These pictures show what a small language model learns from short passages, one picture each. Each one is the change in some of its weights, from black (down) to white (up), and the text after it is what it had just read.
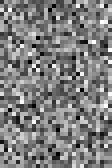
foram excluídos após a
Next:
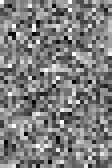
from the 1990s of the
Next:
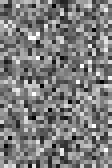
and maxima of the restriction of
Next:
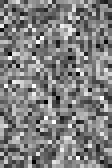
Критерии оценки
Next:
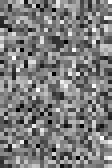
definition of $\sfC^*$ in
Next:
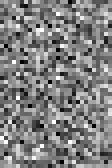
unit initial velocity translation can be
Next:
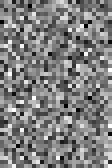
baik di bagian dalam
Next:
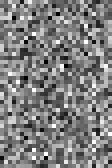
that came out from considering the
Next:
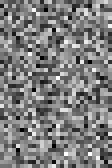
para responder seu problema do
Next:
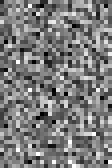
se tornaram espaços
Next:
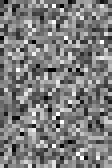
й результативної складових
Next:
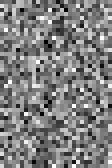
congruent to 7 modulo
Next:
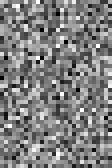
and is an open formal subscheme
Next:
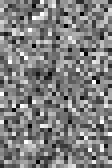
Geometry, Cognitive
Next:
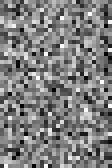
kemampuan konselor dalam
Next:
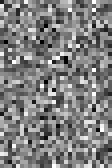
which shows that an immediate reduction to the
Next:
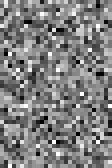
Curricular Nacional.
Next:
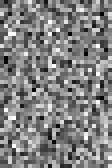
may be considered (e.g.,
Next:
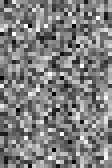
will be well defined for all $n
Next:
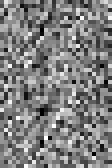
Epidemiology –
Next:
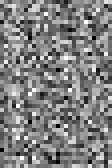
$|w|$ for the loop and one
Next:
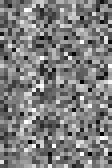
código, evidenciando a
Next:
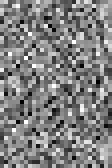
theorem below is due to Cline,
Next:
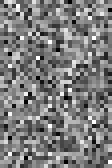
if it has no nonzero nilpotent
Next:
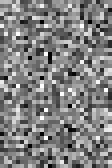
ko'proq joriy
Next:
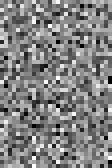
сучасному суспільстві
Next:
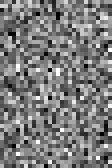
— disponível nas anamneses
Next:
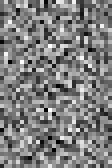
prinsipial elektr
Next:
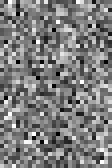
interested in their Euler characteristic, this
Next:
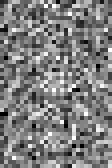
последнем случае
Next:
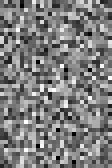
O presente artigo tem como objetivo
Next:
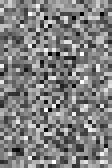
Ziya. Asomi–ii
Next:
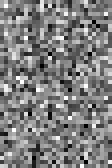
polynomials when $q>1$
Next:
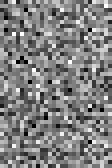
} \W $'' is a very
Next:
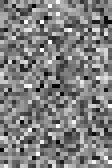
in \cite {LW2}.
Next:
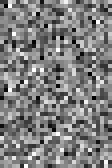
has bounded variation and support in a
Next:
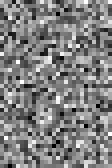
Este desejo é
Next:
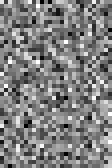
covering space $\widetilde M$ in
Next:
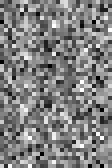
estimates to remain valid. In fact,
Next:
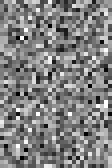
\section{A separate source of
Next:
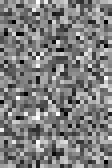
vicinity of the spectrum
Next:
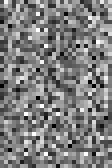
$l$ prime ideals (this can
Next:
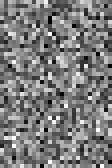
bootstrap version of
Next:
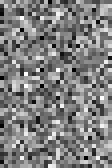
remarks are in order.
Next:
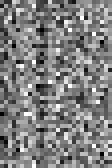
en niños y adolescentes en
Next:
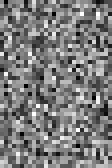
тренувальний процес з
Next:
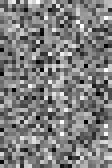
\dots, N$. If
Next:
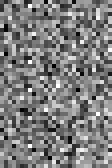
— это ключевое
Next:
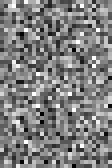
``only if'' part is immediate
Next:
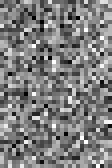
We begin by proving that
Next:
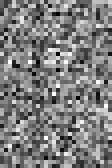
в дальнейшем
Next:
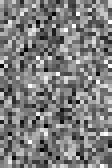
reentrainment of the
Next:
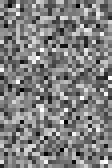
professor e aluno, inclusão
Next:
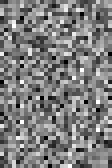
у детей являются,
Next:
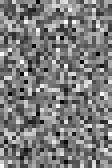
For statistical analysis of HBV
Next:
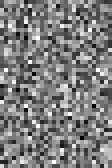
Neumann addition. In [2]
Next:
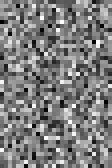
the equational expressions for all possible
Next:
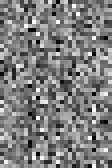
framework requires the following number of iterations
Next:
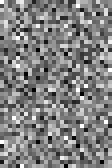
suas obras, talvez
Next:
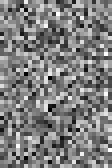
finalitate realizarea unei
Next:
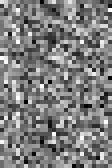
salvaguarda de una
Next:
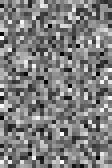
til va sheva mavjud
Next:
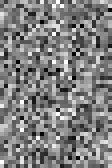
г Углеводы
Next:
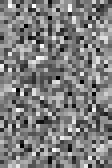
describe that family now. Let
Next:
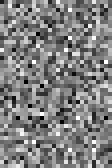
or the news that gained
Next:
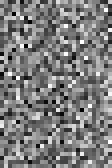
medo, pois se sabe
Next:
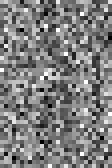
paper, we strictly adhere to
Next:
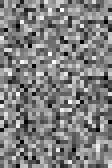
Patel, A.,
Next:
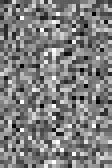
очистка воды.
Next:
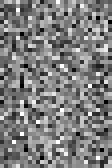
\qquad p\in {\mathbb
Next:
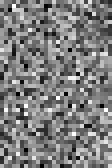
führen solche
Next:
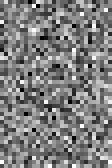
these, the ground ring is
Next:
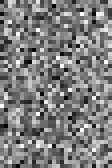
$T$ such that $\Om =
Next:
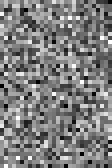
Muldoon for his useful
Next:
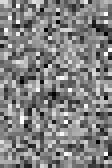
$(\varepsilon_{K/k})$ of
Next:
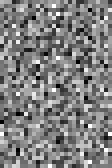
de geoprocessamento no
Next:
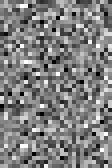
bemorning boshidek
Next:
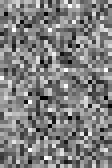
variable instead of $x_3$
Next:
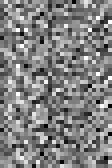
\right) ,\text{ where }
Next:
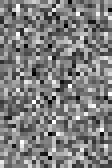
aux modèles économiques
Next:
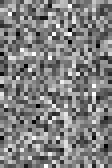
Furthermore we prove, that there exist injective
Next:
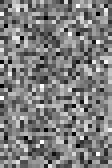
con el objetivo de identificar y
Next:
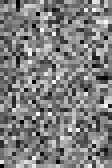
for instance, \begin{align*}
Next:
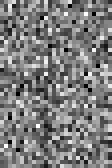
to enumerate $O((\log
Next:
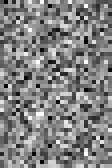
imkoniyatiga egaliklarini
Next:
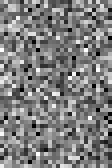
Need. Retrieved from
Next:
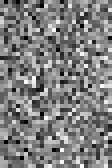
\begin{equation} S_{\mathcal
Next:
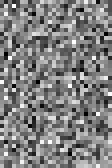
адвокатуры в
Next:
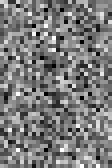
ahamiyat kasb etadi.
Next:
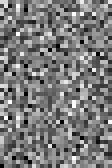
; M : Médiane du
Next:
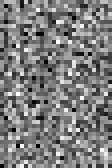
a low initial population, or between
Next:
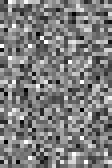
(2.24)). This completes
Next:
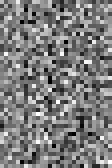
seulement sur la qualité des
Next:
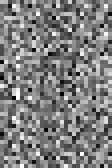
qilish, ta'sir qilish va
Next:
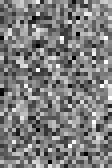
and $\kappa(G)$, respectively.
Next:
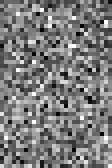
jana jantasıwları
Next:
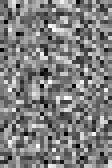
perpendicular to all tangent vectors
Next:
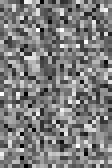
branch by staying in a
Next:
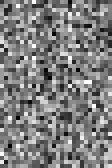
to his own personal
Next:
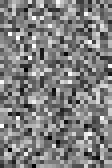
Belirlenen konutlarda
